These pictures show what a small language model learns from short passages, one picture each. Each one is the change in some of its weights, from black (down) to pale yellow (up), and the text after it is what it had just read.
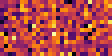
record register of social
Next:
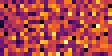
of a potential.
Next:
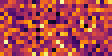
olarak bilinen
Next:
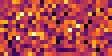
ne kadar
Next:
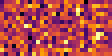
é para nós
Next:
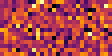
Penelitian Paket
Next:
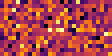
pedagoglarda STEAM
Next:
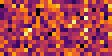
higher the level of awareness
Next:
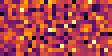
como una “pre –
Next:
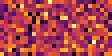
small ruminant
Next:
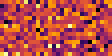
mixture with a
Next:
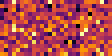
is (partially)
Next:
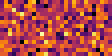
li yod bilan
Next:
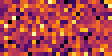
процессе которых
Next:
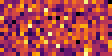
Each podcast
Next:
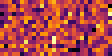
among others. The
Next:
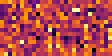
surface temperature may promote the
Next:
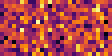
community, women's are
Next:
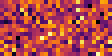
essential source. This article
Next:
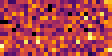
the attribute should
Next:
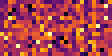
competente poderá
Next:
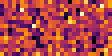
technical schools during the first
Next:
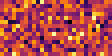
de gênero é
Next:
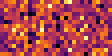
del credente ha
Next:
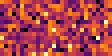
open questions remain about
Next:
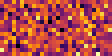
Range: This
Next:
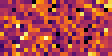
voldoet aan de
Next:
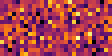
how they became instrument
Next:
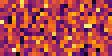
SE 2 g'
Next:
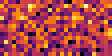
older adults in
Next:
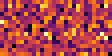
los individuos se
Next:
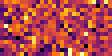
sohasida aniq bir
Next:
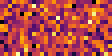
^a Brown
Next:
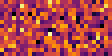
various protocols that support
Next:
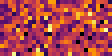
to professional growth rather than
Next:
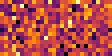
*Clinical Analysis
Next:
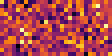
single framework. Our
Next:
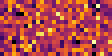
computer-aided design
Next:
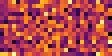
buildings. These
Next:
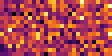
the incidence of
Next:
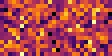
farzand tarbiyasida
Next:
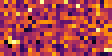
colour change after 1
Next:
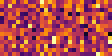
families. The
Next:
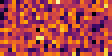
is estimated that about 90
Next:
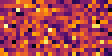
die jederzeit
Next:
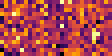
yoki hududiy
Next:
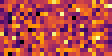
each node of the
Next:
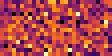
the below to say about
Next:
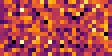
than other channels to
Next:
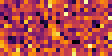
that the use of
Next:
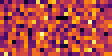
nm, which is
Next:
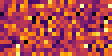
point on the side
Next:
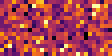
demás que verá
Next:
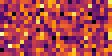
different from the respective
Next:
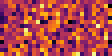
time realities.
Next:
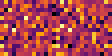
ushbu yo'nalishda
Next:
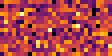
"Raqamli texnologiyalar
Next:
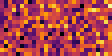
of disasters in
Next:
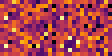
Yilning bahor
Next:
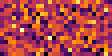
number of necessary procedures for
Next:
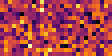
a warming
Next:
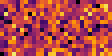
company routes for
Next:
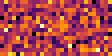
данной статьи
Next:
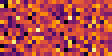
них, що
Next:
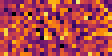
the two test results obtained
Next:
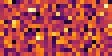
CO₂ desorption
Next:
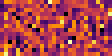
birliklarga esa
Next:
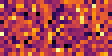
avaliam os
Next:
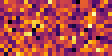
периодом для
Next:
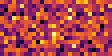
spaces of a
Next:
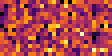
for the diagnosis of skin
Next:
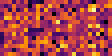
Français pendant
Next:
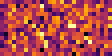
b$ and solving
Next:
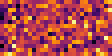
analysis was performed using the
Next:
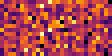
new generation and socializing
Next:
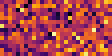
blood albumin could
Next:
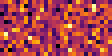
en el sistema operativo
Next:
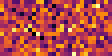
certaines classes comme les
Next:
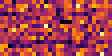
considerável para o
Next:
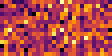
(Table 1). The
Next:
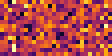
- Ability to sense
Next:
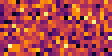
build his own political and
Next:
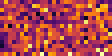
atendimento ao
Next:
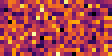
be considered for taking under
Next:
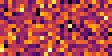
substantial residual
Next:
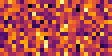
bugungi kunda
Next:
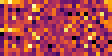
the most commonly used
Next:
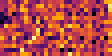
attempted the online
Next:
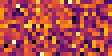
a. From Web
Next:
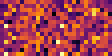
shakllantirishga yordam beradi,
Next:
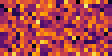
thermal mass, sustainable
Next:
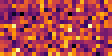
funding to develop the
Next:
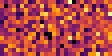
of histological and
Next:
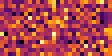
the teaching of the
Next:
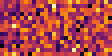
century, the city
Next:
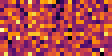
is a steady
